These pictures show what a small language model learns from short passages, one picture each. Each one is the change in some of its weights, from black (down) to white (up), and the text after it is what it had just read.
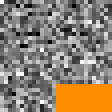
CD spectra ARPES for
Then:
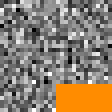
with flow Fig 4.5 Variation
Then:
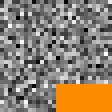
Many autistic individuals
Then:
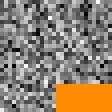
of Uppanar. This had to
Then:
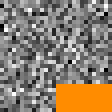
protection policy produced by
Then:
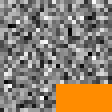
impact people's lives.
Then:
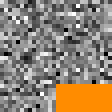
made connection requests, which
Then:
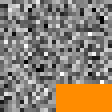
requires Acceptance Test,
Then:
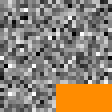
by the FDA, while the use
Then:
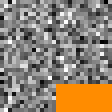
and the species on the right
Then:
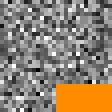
This instrument was accurately made
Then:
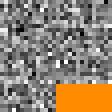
due to device- and
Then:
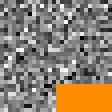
is quite evident that there is
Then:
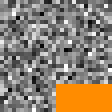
In Figure 8(b), the
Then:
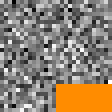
environment/culture, limited
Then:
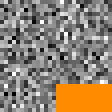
to morphology and type at
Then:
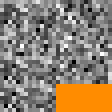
institutions compared to previous studies
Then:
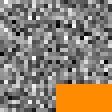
using CPLEX, with known
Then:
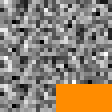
defined as a set of mechanisms
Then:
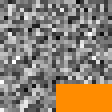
One of the interesting aspects
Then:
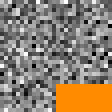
information over the covered area,
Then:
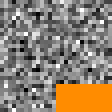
investigated. The reaction was
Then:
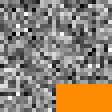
the anti-proton in the
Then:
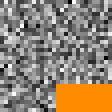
transferred to timber during
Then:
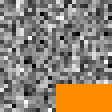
of a BIM-based method.
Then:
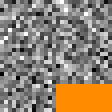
calculated with the use of the effective
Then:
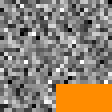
seen as three interrelated
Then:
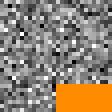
was written. \item
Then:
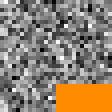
such as the implications of
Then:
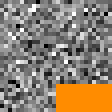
then dried at 60
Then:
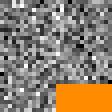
convolutional code and the
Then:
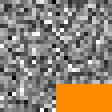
The same kind of evolution occurs
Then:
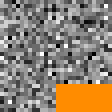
of equilibrium dynamics,
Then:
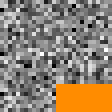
the intrinsic dynamics of the
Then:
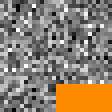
of EuAuAs with various
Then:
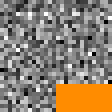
fluctuations in pH,
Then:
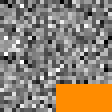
luminosities are corrected for
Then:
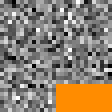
learning environment was another factor
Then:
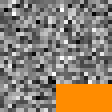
takes place. In many
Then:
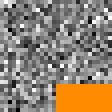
Crowd guilds offer
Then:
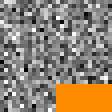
brown hens aged
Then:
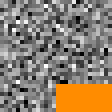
the definition here.
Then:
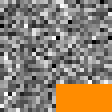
described by the creative entanglement
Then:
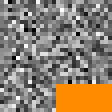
carbon storage 34
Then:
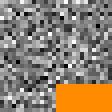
precursor to later
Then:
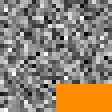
roles, and how the process should be
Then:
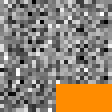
more explicit let us
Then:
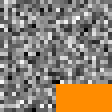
rather complex, contradictory
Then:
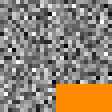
and D. Mundici,
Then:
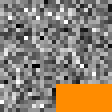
is implicit. The space
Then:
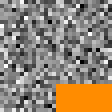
are now viable, for the
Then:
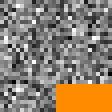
terephthalate RPA
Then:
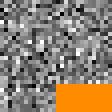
illegal mining
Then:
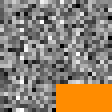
automatic tablet
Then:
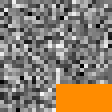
of the Xception convolutional
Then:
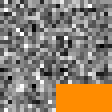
\fi \bigskip
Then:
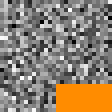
D. Roberts⁵,
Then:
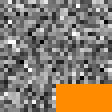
(identity and -I
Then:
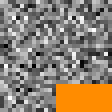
research during the traditional game
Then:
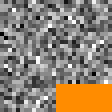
blood and blood
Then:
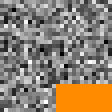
the two institutions should work
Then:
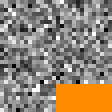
which is the value with which it has been
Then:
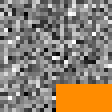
Regulating the phase composition
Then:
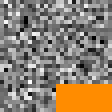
the Dirac monopole \be
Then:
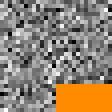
the Metacone: it is the
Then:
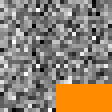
al., 2001), land availability
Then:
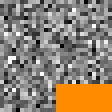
be a private matter of
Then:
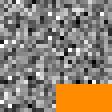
The abuse of high-level
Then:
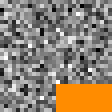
3**. For a more robust
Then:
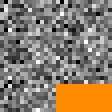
indicator in COSO
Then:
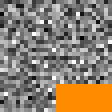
As shown in Figure 2 the facility
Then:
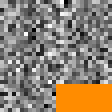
the consequence of the reduction of
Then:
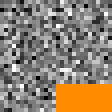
values and takes the average of error
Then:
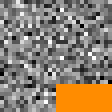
central government. The
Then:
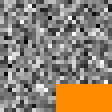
were located at the front and
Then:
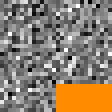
interplay between band insulating and
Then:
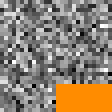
the lack of knowledge of
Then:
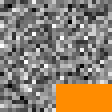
state is squeezed if the
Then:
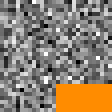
that phenol was present in
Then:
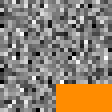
importance of aesthetics, and
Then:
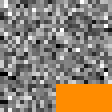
difficult to determine these
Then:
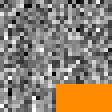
matrix and LG for the Light
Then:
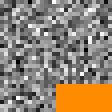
Furthermore, the diameters
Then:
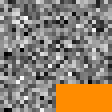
responsible disclosure process. We
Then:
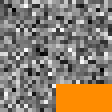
option that policymakers
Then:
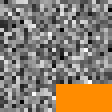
reparative action from the
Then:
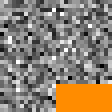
and were plagued by
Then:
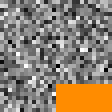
the radio source and thermal conduction
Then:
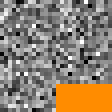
two previously predicted regimes:
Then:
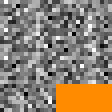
\n \end{eqnarray}
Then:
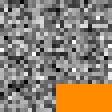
matrix. We suggest to obtain
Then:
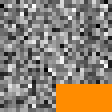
like-minded people
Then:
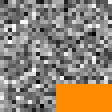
Depending on these transformations we
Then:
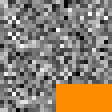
are largely responsible for the increase in
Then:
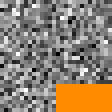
$\phi_3$ mainly decays
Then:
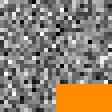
fit all available data. It should be
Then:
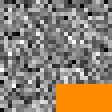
to constructions based on the conventional
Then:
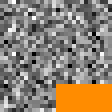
the student's personality,
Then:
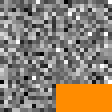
Such theoretical constraints
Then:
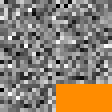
analysis shows that there is no significant effect of
